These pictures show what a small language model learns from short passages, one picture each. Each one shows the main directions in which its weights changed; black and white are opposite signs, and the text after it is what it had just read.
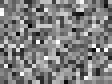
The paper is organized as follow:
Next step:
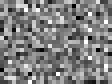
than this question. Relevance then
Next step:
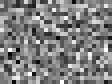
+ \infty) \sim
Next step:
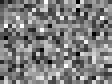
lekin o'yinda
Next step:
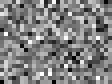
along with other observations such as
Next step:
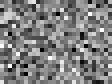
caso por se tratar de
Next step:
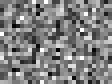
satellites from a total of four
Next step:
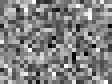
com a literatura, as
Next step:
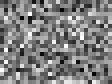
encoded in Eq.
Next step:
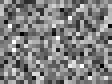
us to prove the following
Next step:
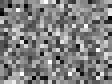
cu valoarea și limitele
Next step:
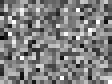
faol harakat orqali
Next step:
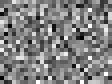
may exist and live their
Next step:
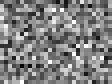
in different simple contexts may be more
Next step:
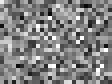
primary electrons are
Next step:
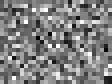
o engajamento social como o
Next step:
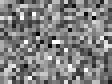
vertical, estos valores se
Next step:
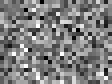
kemudian di bina
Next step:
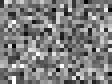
wake. We used particle
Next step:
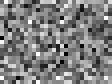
// Journal of Natural
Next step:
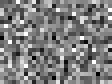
ularni takroran sinab
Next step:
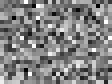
\right) = {C \over
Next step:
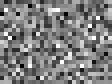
Chromo Dynamics
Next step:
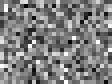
of a million spectral data points
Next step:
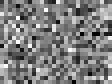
with different model parameter $\alpha$, we
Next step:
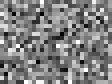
Wilson coefficients of the new operators
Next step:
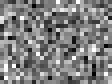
pathways are widely
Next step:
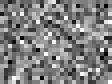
screen, 2 – emission source
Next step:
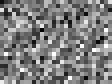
degenerate non-relativistic
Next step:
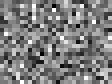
которых только
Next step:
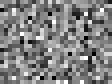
manner. This so-called
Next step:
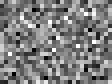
diagrams. Adopting the
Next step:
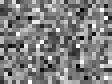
The Zeeman term would
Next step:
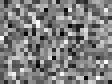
i.e. integrating over
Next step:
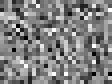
respecto a las evaluaciones, lo
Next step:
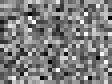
Catalogue contains the
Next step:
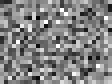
8 database. The time period
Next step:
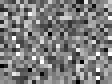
\end{table} For data set
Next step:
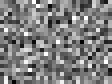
IPG1 is only about 20
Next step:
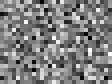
part of $v_4$
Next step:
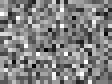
is the effective scale-dependent running
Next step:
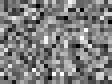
nashr etilgan
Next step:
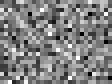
Oficial de Ensino
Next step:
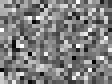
breaking the symmetry of the potential that
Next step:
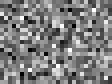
dastlabki jadid
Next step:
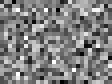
free to vary over both
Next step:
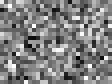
is attenuated so that at
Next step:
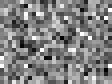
la pratique de la
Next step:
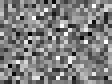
“Estamos instalados
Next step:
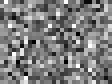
niet de taak een
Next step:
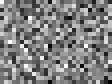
de eğerçi
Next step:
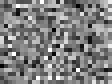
çoxluğu ilə
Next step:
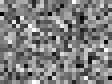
abordan el cambio
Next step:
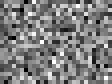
Восточной Азии
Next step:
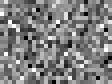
an alternative model: the low
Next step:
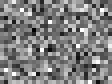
each method's resilience to
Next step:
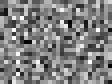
fast decay of $D$. The
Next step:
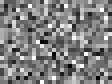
no reinflada o
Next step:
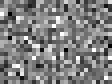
background is $3.7 \pm
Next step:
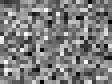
Experiments have indicated that the
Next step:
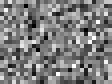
distortions, biasing and
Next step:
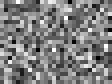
kelib o`ziga hos
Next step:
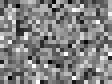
the large empty regions in
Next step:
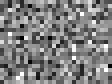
atividade cerebral em
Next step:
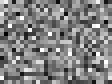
filters, we can infer the
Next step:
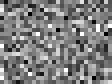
\begin{figure} \centering
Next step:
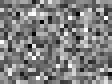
ega . 4. Har bir
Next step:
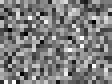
occur in Cooper pairing in
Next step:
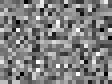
consistent with the measured critical temperature of
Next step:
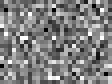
dimension model of Randall and
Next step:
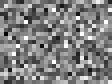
M., and Lalor,
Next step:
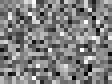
clusters to be compatible,
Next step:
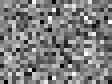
potential $ V_{Op}
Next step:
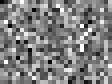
makes it possible to adapt them
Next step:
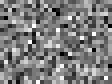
the scale $R_0$,
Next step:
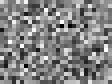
performed gauge fixing and the
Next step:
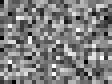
is shown. The dose
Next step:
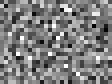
interpolation (or
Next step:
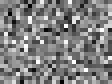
be determined in the limit of
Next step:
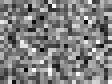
la prevalencia de esta
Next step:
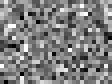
Network feedback
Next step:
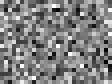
kalava ip ishlab
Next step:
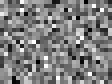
$\Omega$ is a domain of
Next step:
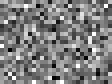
\rightarrow A_1 +
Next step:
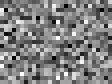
Innovation House
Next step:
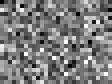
- встановлення
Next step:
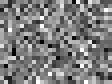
sets of groups in a
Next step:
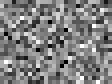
function and are therefore insensitive
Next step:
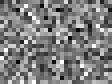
construct the exactly solvable
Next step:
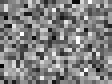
bog'liq metodlar
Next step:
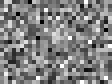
two volumes, whose
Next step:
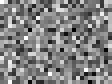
line connecting the two
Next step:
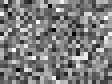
Barqaror boshqaruv
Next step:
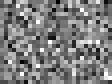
peak spectral sensitivity at 420
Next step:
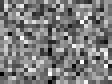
los de factores de
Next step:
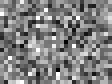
The channel is ready
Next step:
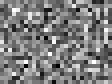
such that $|S| \leq
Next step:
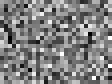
the information about the coherent signal
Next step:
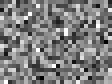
членов которой
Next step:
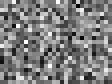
hecho uso de la
